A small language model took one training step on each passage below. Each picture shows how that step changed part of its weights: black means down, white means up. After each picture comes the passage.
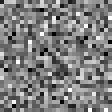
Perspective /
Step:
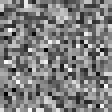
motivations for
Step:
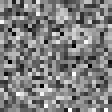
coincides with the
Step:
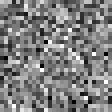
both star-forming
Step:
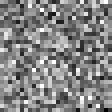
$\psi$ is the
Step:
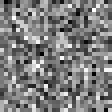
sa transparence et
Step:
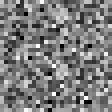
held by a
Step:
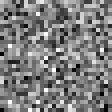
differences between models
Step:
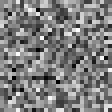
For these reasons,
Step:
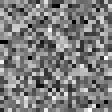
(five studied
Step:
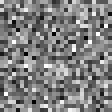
va ijtimoiy
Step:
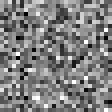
property could lead to
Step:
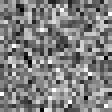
dynamics) in terms of
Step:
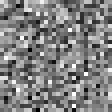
that it satisfies
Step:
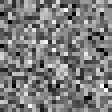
só poderá ser
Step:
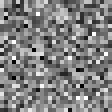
presented. \bigskip
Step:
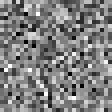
further progressing
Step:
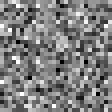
irá aprender
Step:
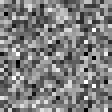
guide and
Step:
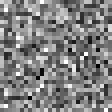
$\gamma$. Both
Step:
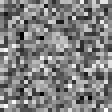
and $\gamma$ to
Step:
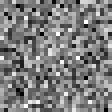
benefit from an
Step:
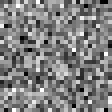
keyword extraction
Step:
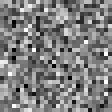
lebih dapat
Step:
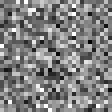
% (станом
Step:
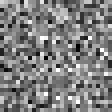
∼ few
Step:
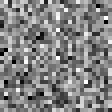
Pedagang buah
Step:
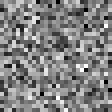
milhões de
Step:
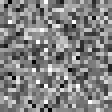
that are likely to
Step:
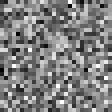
intra- and
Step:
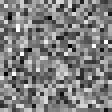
can be ranked
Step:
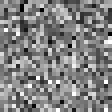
and condensates
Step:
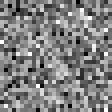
drive the
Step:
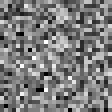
the step number
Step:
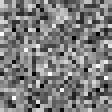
incorporated from
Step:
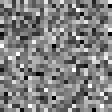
ou un instrument
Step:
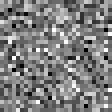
capacity, and
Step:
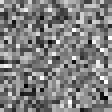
va yakuniy
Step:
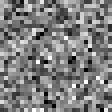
factoren, die het
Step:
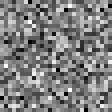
e informativa.
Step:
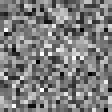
pattern in
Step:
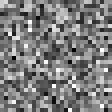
en el grupo
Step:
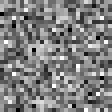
que pode contribuir
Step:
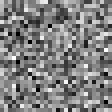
but now in the
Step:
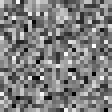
have been calculated in
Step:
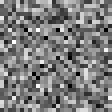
у межах
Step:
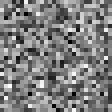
factor, which depends
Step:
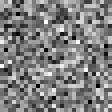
energy is quite
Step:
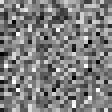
va ta'lim
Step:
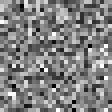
of each distribution is
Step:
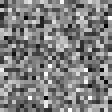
afirmaciones en
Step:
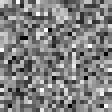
not independent of the
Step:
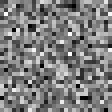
cual no se
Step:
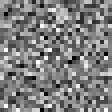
a potential source of
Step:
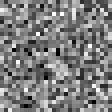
kabi qator
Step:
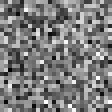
systems into the separable
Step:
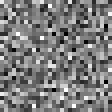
ijod qilishi
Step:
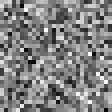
expect results very close
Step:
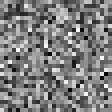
the observables, while
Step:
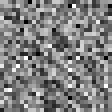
Assim, problemas
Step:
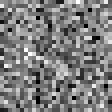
Ik ben er
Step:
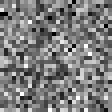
para obtener el
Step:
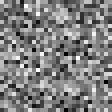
designed specifically
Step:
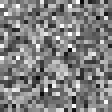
before etching
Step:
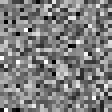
A grelha
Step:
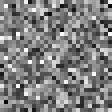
also been widely
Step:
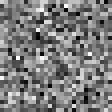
follow that route and
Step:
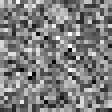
be necessary, both
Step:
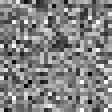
если мы
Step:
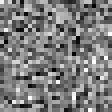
ne parlons pas
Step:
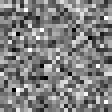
como diversos
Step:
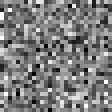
asymptotic part
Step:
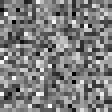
the correction of
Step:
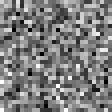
dos dados, as
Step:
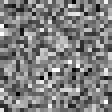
van gemengd
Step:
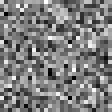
- x ning
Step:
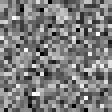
and TESS
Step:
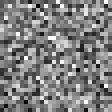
o Código
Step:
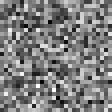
educativa. El
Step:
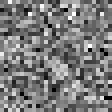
sheds light on
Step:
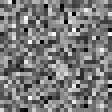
the presupposition is
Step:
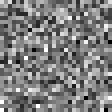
our scenario
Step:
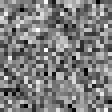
order of the generalized
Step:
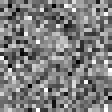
represent the streams
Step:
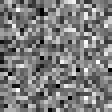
– Doctor of
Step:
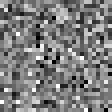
the USSR,
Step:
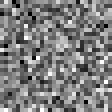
with a free space power
